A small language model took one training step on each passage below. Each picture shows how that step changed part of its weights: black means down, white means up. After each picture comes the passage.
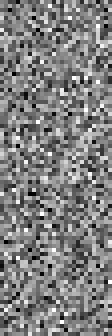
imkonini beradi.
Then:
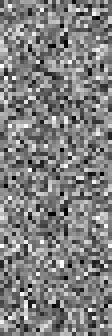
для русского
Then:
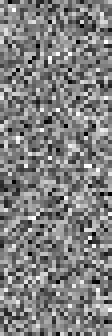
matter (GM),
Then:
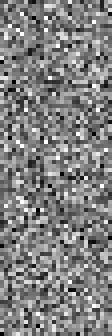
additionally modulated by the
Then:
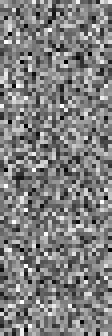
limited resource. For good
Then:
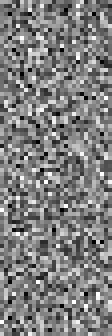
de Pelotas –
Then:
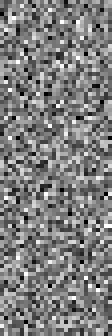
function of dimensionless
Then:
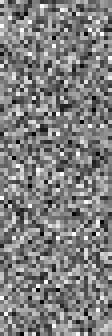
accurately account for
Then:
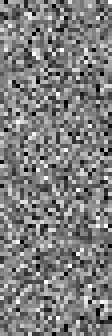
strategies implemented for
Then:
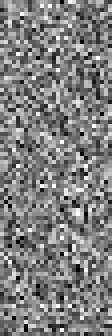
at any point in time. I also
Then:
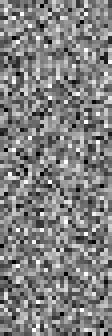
ya‘ni ular
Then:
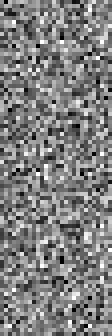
to ensure the financial
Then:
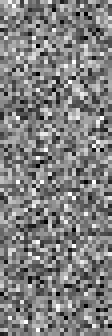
BBN bound. The
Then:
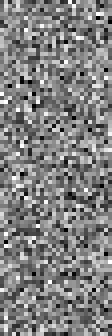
Modern organizations work with
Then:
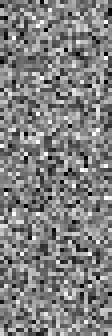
adapted decomposition of
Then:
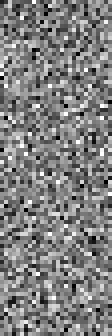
integrating feedback and
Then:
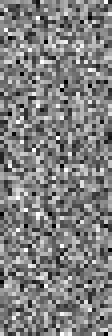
Independence of mind:
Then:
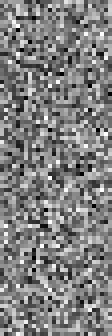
processo de interação por meio
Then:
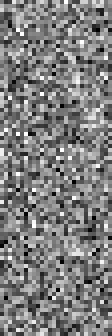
iterations for convergence
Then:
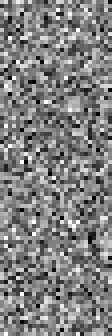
shows the dependence on
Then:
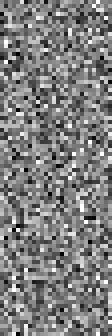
the small-scale
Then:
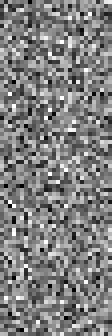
of a forming rich
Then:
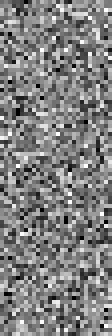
from the absorbance of
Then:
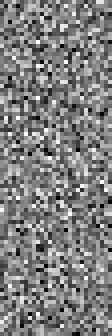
Over 60 elements were
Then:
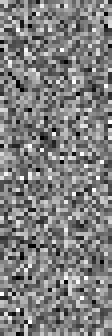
property, generalizing
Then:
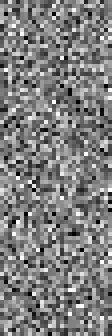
consider the difference of the
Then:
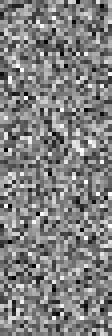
(e.g. NF P
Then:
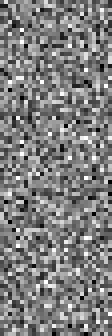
is relevant today.
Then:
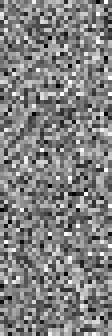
(EU). It aims
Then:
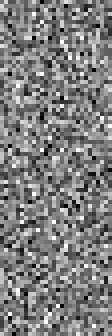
method (in water), whereas
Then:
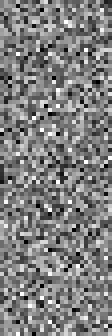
ta'limiy darslarni
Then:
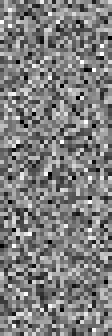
simple chemical set is a
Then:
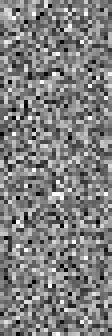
difference between the two STM
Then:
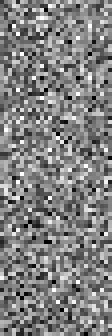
same CSW vertex, which
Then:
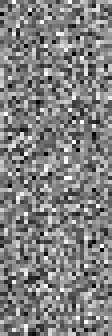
tie lines comprising
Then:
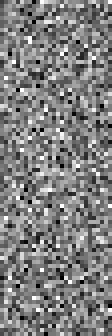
de las divergencias
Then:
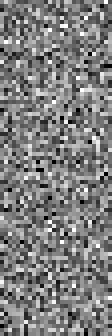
work alone as insulated
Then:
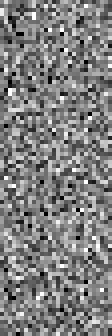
time slot $T$,
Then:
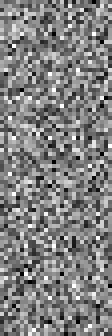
vanishing potential are
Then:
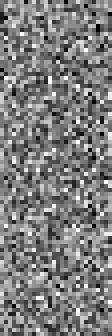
✓ Toggle
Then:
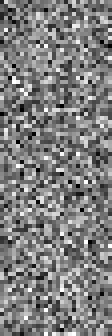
pH 4 acetate
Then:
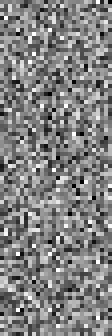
displacement all of the
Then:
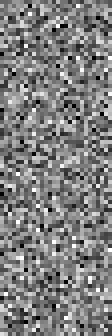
a religião que
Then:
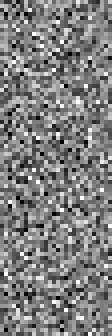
in some PCPs in the
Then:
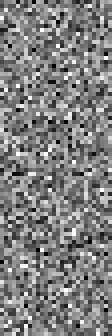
interpreted the data and results;
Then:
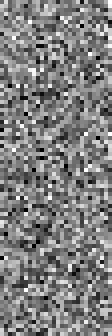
in energetic relativistic
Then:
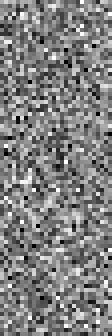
to provide estimates.
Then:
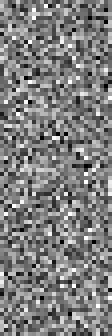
context with all its aspects
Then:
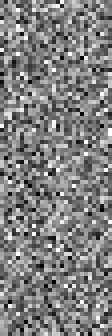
of nutrient-rich
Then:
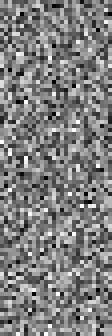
a lattice model of a
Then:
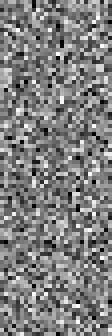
an electric fence
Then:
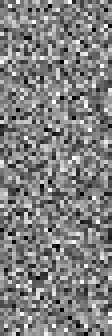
significant share of the dust
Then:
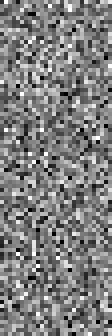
con il terreno anche in
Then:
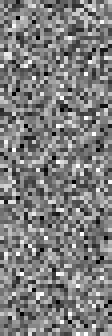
some might be interested to
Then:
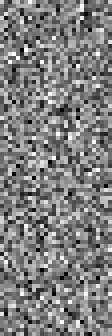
with cluster density}
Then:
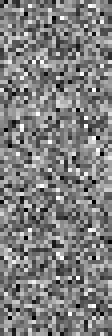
between objects (and
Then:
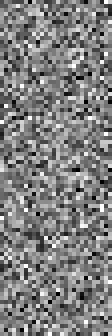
measurement integrates over the large
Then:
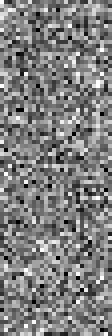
Climate Mitigation,
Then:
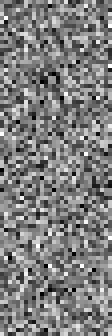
as a whole,
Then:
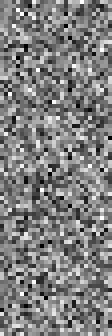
Coulter for useful
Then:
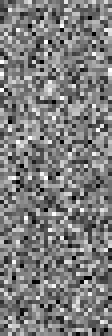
behavior on exchangeable
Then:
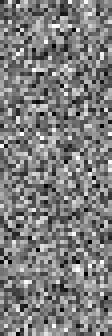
in the literature. In
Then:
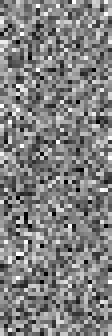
in the tetrahalo
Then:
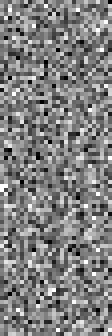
shows an enlargement of
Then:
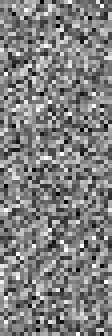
Shah Abbas
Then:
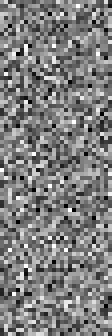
the correlation function are represented by
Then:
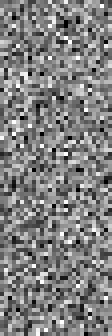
Causal Model on
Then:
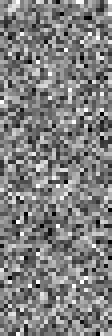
the second brane to obtain
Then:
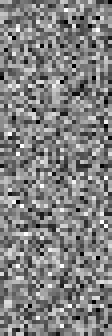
cosmological horizon
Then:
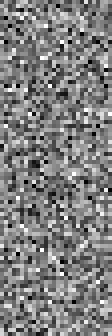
on twelve consumption
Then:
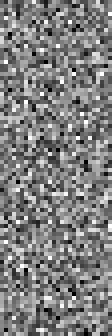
should be noted that it is
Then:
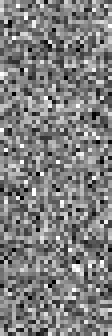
of odd integers
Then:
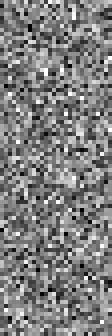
represents a modification of
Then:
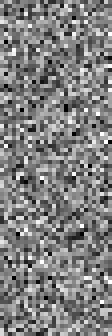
relevant ones, which
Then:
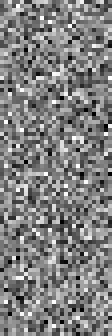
arborea* is sometimes
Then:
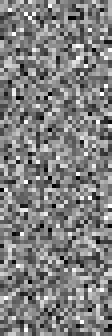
We obtain an effective mass of
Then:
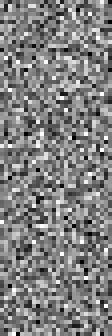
covered by its first version
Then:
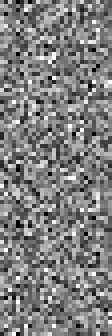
Production Is the production of
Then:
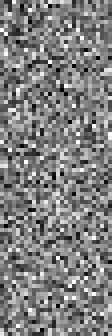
=\pi$ according to
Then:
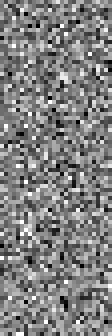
does the economy have
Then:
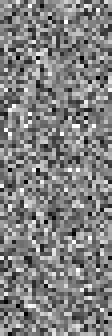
them to classify the
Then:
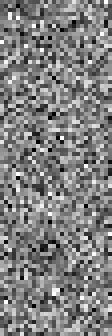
angles, 18 of which
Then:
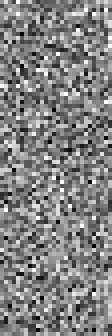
-\sin \psi
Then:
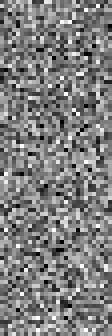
de Sensibilidade
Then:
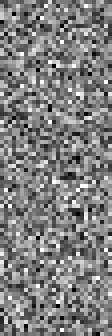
within it, except in 3
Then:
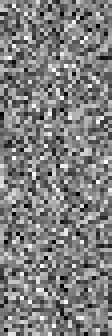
The film fits into a
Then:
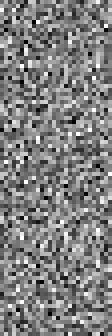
properties change. This is the
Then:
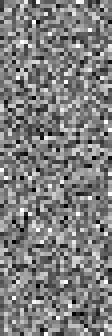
is characterized by a
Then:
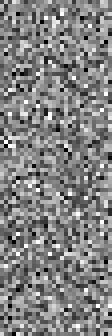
of {\it HST}.
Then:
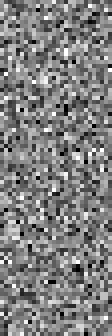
in Indonesia,
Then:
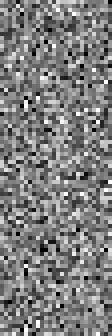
positive at that point,
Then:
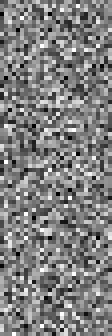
Ministry of
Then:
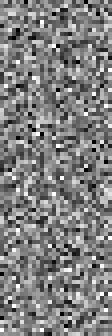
dan memahami
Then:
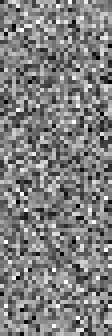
the effect on the cutting
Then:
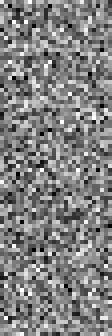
C, H and N analyses.
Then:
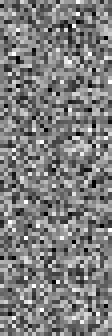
factor for ischemic
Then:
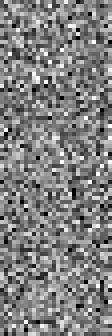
with L representing a hole
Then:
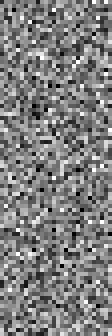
Ankara: Nobel
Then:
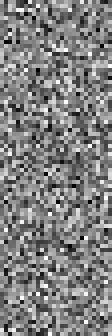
and late resumption of
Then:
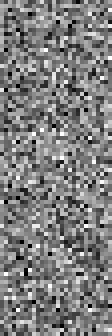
are known from our previous
